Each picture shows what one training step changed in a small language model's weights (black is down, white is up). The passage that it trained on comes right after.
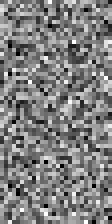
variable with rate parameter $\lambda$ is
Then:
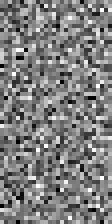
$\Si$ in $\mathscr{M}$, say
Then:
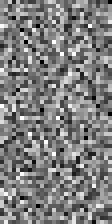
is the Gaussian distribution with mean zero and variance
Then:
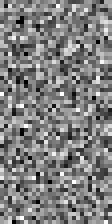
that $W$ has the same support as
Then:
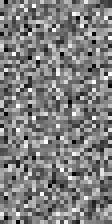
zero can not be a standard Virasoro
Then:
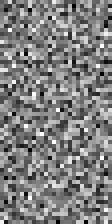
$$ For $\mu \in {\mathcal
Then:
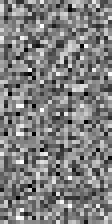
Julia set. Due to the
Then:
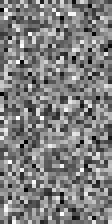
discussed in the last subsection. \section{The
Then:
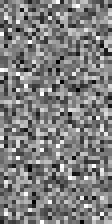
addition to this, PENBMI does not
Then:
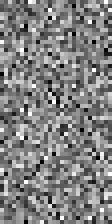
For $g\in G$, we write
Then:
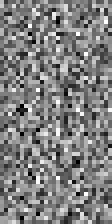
\infty$ as $l \to
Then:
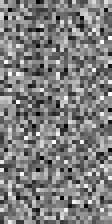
to the classic ROF model. We
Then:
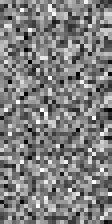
Furthermore, the distance spheres are homogeneous under
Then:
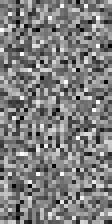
section $\S8.1$ of
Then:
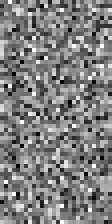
Let $ {\mathcal S} $ be the Hilbert
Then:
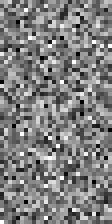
order $1/2$ for $\Delta
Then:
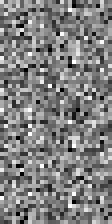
his paper with M\"ulich,
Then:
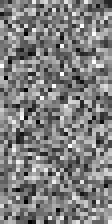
reverse the above arguments and check that
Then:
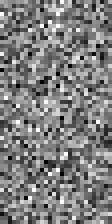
the Poset $(\Sym_4,\preceq)$.
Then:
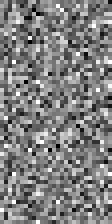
1$, that coefficient will be mapped to coefficient
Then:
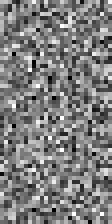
of the $i$-th cell,
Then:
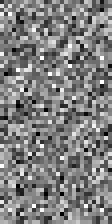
the above stopping criterion. The empirical rate of
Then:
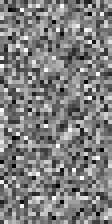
algorithm. In this case, algorithms 1A and
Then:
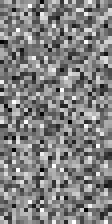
the replacement system depicted in
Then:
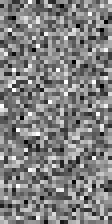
Proof} of this theorem is spent similarly to
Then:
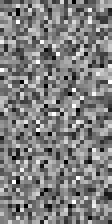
However, high rates of re-operation
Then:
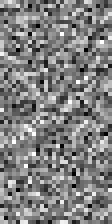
the definitions of Frobenius extensions and cellular algebras. Let
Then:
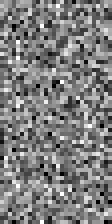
on $\theta_0$, and, in
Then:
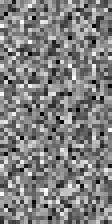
mitigated using control strategies,
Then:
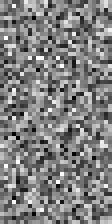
a polynomial of type $x\left(
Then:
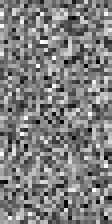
nets of functions (points) generate a variety
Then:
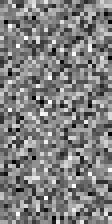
a gradient trajectory is simply the sign of the intersection
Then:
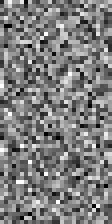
restrict to the case $\Delta>0$, and
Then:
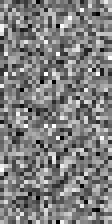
matrix $\Pi_0$, we obtain
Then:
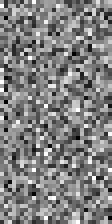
regularity results up to the boundary subject to the Dirichlet
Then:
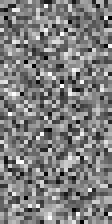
K^{\text{ab}}$ is not zero nor
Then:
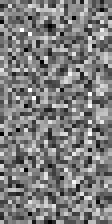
is spanned by the last rows of the matrices
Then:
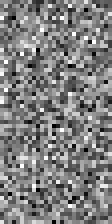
operators} \subsection{Markov processes} Let
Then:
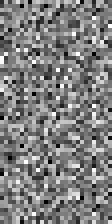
\cite{brown2009complex} can be
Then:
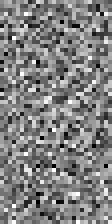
\newblock {\em IEEE Transactions on
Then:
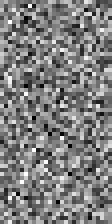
general, it also yields a bound for the distribution
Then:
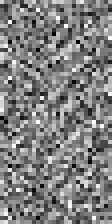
et al. also proved the existence of almost
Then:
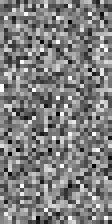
\cite{GJ}): we have $$K
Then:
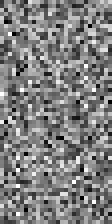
motion of this mechanism is piecewise continuous, and
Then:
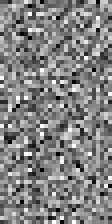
available. This article solves some limitations of
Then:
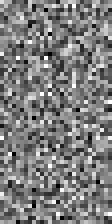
by applying the $n=2$ case
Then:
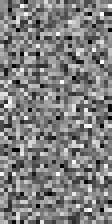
honest memory}}, \) and observe that on
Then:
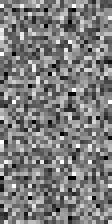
and \cite{BalMon12}
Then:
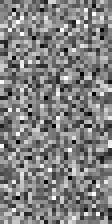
and cosine used to annihilate
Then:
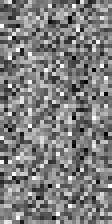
\vspace{.2in} Universidade
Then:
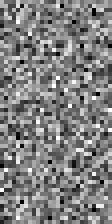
used, adding an additional group through $d$
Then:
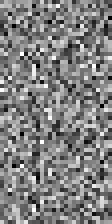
\] So, in a similar way as before,
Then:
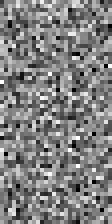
ascending ladder processes of
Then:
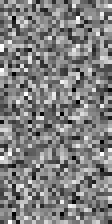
is, the noncentral F-distribution.
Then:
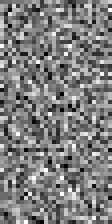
where $q_\al^{(s)}$ is the
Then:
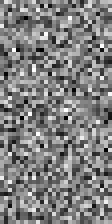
of $P$: \begin{equation}
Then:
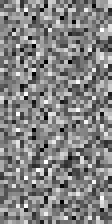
that the broken ray tomography reconstruction error
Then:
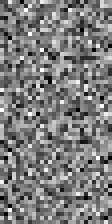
draft of this paper. % % %
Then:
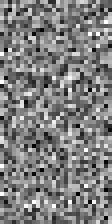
estimate (2.2) of the
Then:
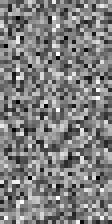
where $\lambda = (a_{i
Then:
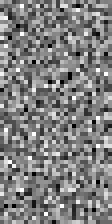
between $n$ and $\dim V$ which
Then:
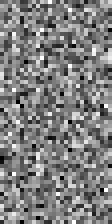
low-demand truncation with rescaling using
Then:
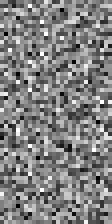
addition, if $np = d\log
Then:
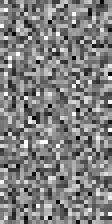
corresponds to a $2-$simplex
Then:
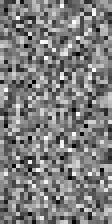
used the results about the Jones polynomial and the
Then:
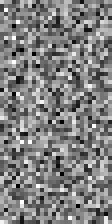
are reduced in the limit as $p\to
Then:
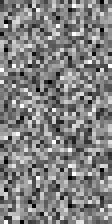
by National Science Foundation grant
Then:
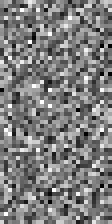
$(B,C)$-graph, with
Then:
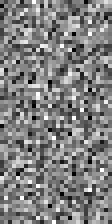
them the topological limit $\lim\limits_{n
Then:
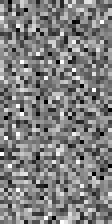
The model can be thought of as an extension
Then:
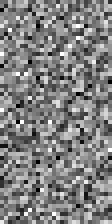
using these algebraic structures. The investigation of quantum
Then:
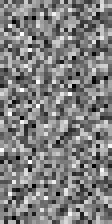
a (carefully-chosen)
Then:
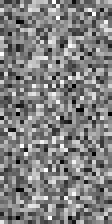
specify the limiting process being the local time of
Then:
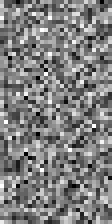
we are given a tubular neighborhood of the
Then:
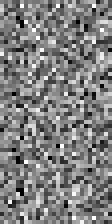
the modulated energy of our system as follows for
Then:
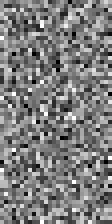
if either there is a rational $q$ and
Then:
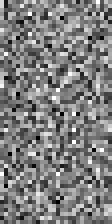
extend their results to the case of the
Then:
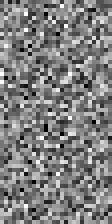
equivalent to the definition just given. First one may
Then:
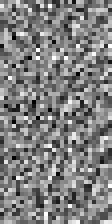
strategies, including machine-learning
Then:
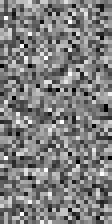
all $0\le a\le
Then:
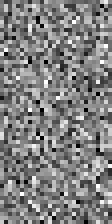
u + \beta_0 v \in
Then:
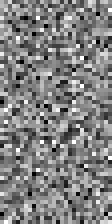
only depending on $n$. This concludes the
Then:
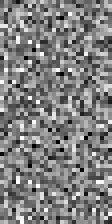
of clusters to $n$. \item set
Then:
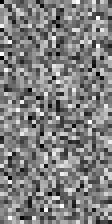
with $L_x=\{pt\}$. The foliation
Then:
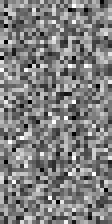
of regimes. Assume that the Markov chain
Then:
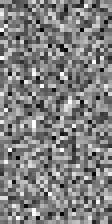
The second equation says that $f_{|
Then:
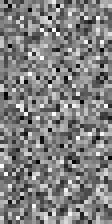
\varphi. \tag{39}$$ We obtain
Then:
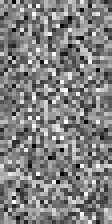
$\lim_{n \to \infty}
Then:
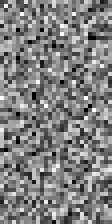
standard maximal parabolic $\q$-subgroup of
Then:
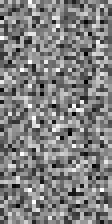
\item $\Gamma Q \Siegel =
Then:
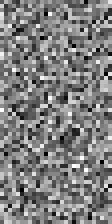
one daily period is selected as the starting
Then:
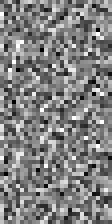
if for each finite subset $F$ of
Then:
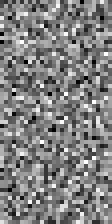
$(\alpha_n)$ be a sequence with
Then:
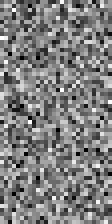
T$, and replace $v_4$ in
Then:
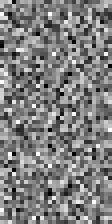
on which $h$ has no zeros.
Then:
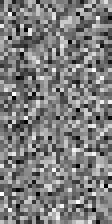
$3.1$, where should the remaining intervals
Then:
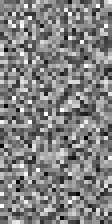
classification of elliptic modular surface fibrations. The
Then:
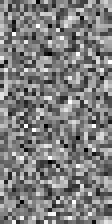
of coordinates on $V_1$, we may
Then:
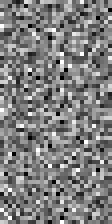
sufficiently general for this task. The $k
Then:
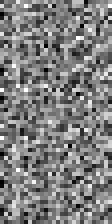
parts but also its arithmetic by putting a
